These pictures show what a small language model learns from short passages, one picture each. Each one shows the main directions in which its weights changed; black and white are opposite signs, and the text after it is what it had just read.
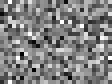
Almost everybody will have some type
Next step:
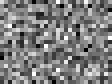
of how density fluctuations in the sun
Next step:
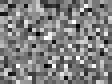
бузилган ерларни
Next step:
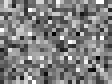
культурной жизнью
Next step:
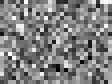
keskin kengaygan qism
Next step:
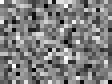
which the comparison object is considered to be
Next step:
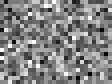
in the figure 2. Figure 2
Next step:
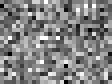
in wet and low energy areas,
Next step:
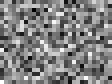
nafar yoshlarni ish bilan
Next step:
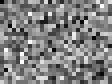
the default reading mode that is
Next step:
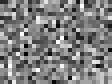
tomonlarni aniqlash yo'li bilan
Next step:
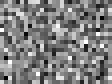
niobium complex was dried at
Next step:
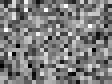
description of multiplicities in nuclear
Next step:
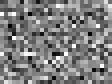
formulations contains sugars,
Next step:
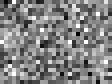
suitable coordinates transformation. The equation
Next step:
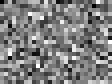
the additions we have made to the
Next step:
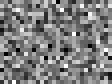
a synthesis which will produce a larger
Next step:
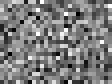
amallarining tantanasi
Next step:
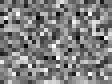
DCT, CP and FC
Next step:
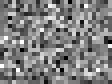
hand motion trajectory. We employ
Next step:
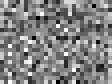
enfrenta e as implicações
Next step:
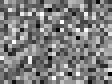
tipa da, ne znam,
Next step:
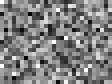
the crack faces to come
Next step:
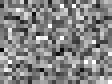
Expertise (keine der
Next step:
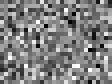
har bir individning shaxs
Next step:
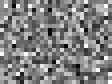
20 th -century sciences,
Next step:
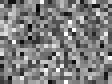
passes to residents of both countries
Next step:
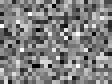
general form of the four fundamental energy conditions
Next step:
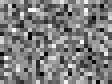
jamoada sog‘lom
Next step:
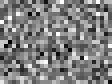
epoxy resin (West
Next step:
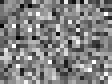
is not the Peninsula':
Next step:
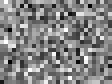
conversational capabilities. The
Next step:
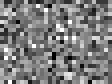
simple as it may seem.
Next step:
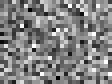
ekologik muammolarga moslashtirish,
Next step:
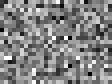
Imlo diktantlari –
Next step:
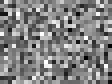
B. PLANEJE
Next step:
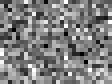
and environmental interactions in forest
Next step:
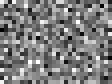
this interference may be the origin of light
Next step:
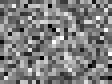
uno de los países
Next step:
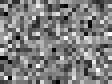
сечения проводников
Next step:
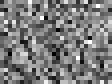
Oxford, the
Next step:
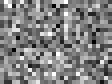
time to decay. It is well known
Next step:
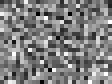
va kuchni rivojlantirishga
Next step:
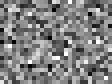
$\phi_{\bi l}$ is the
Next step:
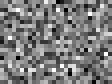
a credit facility and without
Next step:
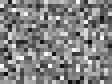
o aprofundamento sobre
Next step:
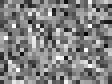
is found by fitting the
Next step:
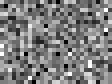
надавати освітні
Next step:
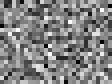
models to consider the electronic states under
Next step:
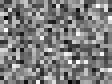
T, Teppo H,
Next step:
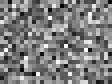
regional dust storms typically occur
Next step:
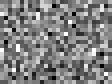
Lee, Ph.D.
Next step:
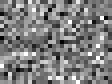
инвестиций в
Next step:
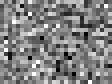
The first two features are present in the
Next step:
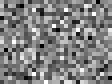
Despite alternatives like naive
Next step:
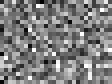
new quantum model in condensed
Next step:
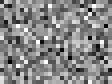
JSPS KAKENHI
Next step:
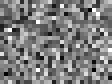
For $K$ shell electron capture
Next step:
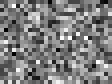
los Estados Americanos
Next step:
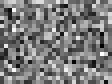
as a transiting object around its host
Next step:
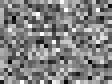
condensate distorts to
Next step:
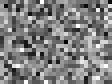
studies have found a significant association between
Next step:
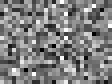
a mass-density or velocity distribution,
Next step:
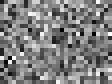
by the wasted time. For this
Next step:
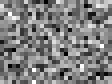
in acute kidney
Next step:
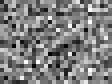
стадії (перші
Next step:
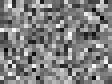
learn the subject or concept to be
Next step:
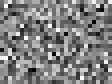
we can enrich the soil
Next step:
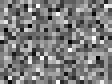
склад вищих
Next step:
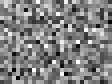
approach for optimizing task allocation.
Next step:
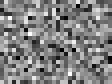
Abstract: Hydrogen production has
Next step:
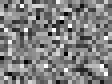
had an indole-like
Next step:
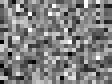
The simplified model presents good accuracy and
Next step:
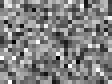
short time to live. This is
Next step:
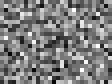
spinal cord injuries
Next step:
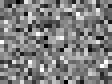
planned to thoroughly
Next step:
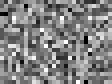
йил 28 январдаги
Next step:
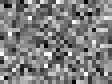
research efforts to investigate and model
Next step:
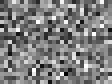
instantaneous average cross-section velocity V
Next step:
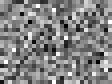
O'rta Osiyoning
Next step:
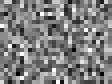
fact guarantee that the above equality
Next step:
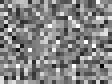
badiiy loyihalash,
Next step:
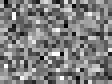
variation of the form of the
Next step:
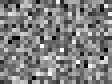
can start at very high redshift
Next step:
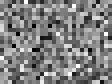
pernikahan karena
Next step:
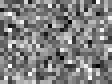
Reinvestitsiyalar –
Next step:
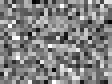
with a higher switching rate for the
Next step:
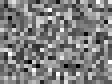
plasma, i.e., the
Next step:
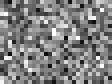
orqali valent tebranish
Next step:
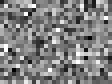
GeV$/c$ is
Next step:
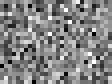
Research Letters*, 70(1),
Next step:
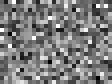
turn to solve the field equations and
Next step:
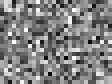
needs just such a book"
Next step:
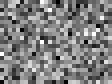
presence of Azores islands
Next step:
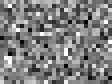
vital to the study since it
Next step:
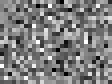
vacíos. (3)
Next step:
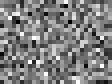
Now consider that, instead of using
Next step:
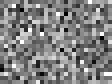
no processo de investigação
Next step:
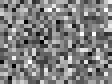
хос бўғимдан
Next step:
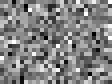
профессор НИИ
